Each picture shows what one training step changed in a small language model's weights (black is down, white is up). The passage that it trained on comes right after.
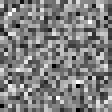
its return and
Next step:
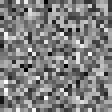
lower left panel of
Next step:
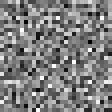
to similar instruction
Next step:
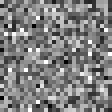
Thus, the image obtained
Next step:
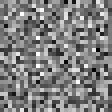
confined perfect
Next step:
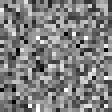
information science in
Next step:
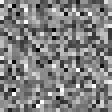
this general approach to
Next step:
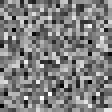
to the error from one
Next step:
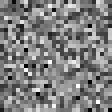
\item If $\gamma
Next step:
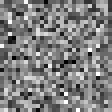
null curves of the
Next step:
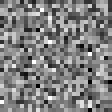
if the pure neutron
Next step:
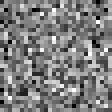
& irregular,
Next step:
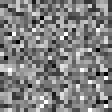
minima in the
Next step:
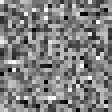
could increase the interference
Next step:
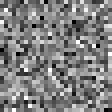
The most relevant terms are
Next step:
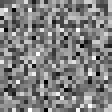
nm) passes
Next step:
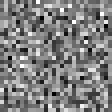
in one session
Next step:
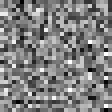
is not a magnetic
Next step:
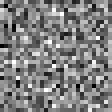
Our current study sets up
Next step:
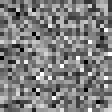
contribution to the effective
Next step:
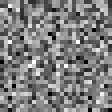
the real Bragg
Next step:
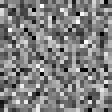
constraint that removes
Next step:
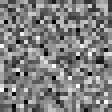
scaling factor $A$,
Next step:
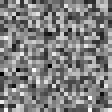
in the stop mass
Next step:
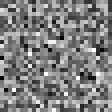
transformations, the
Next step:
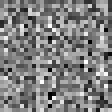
due to the small
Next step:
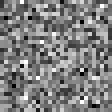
respective effective data taking
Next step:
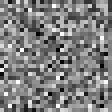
computational cost.
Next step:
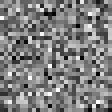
state from that of
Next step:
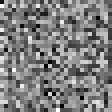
clinical protocol
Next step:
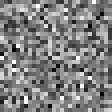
by approximate 10 K.
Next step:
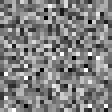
to unstable
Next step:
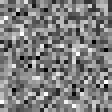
distance modulus of
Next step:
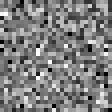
is close to the upper
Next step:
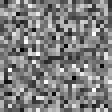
in modern theoretical physics
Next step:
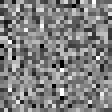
Taking these
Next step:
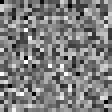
longitudinal fields
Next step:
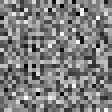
singles out the
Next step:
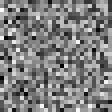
quantum gates preserve
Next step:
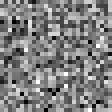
from the predictions in
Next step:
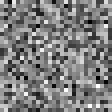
elaborated on
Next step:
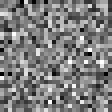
can be classified as
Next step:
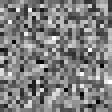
phenomenological. In
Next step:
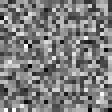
distribution of the trading
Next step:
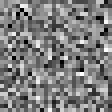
consequence, in
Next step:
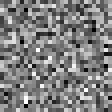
be activated,
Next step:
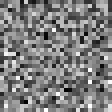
the electron charge) and
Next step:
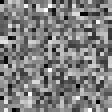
interval $\epsilon$
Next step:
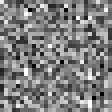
median transmission loss between
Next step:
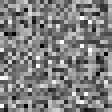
his/her last
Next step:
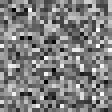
power law of their
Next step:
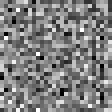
significant improvement.
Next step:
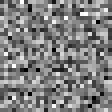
a graph with intersection
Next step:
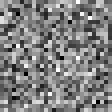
$3d$ orbital
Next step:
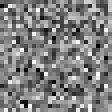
Fig.1) the
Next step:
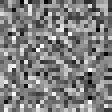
are introduced to the
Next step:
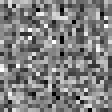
work proposes a
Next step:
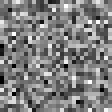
increases, thereby leading
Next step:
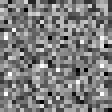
global maximum mass if
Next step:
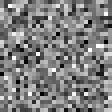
few exceptions where
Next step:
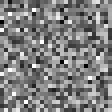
a documentation
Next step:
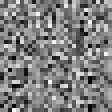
inadequate in
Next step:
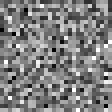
begin to lose
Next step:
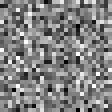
free parameters to fit the
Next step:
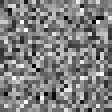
comparable across fields while
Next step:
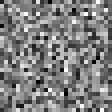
generated prompts and
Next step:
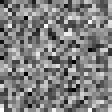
UK} \and
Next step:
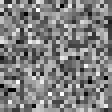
or fewer terms to
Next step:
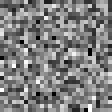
\\ \midrule
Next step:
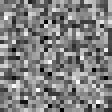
and distance dependence of the
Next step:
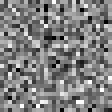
simulations, to form a
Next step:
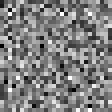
Typically these
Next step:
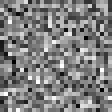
backward collisions in
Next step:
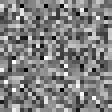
black holes arise in
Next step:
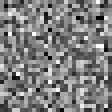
by cones to not
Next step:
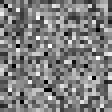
practice this is only
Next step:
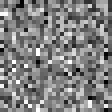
is also shown.
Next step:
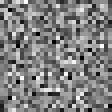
LLM to take over
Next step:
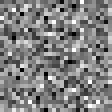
& \colhead{}
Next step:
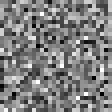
available traits varies
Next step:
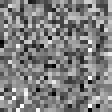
the color scale. changes
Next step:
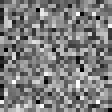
effective velocity ${\mathbf
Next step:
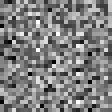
lower than in other
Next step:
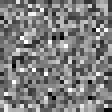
for fermions are given
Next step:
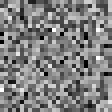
the hydrodynamic
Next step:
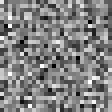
potential. In the measurement
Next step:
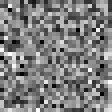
the classical Hamiltonian function
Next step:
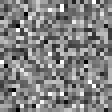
in experiments and applications to
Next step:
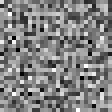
In the context of
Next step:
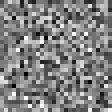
to the applied tone
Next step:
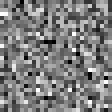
is just that of the
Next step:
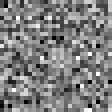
$\rho$ starts
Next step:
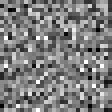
elastic scattering amplitude will
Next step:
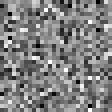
simulation. To ensure
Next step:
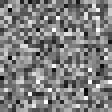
the lack of an
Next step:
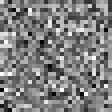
dominant system, the
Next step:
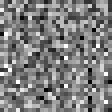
two models of the surface
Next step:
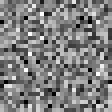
of the sound
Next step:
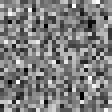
incoming flux along
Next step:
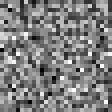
the bound-state
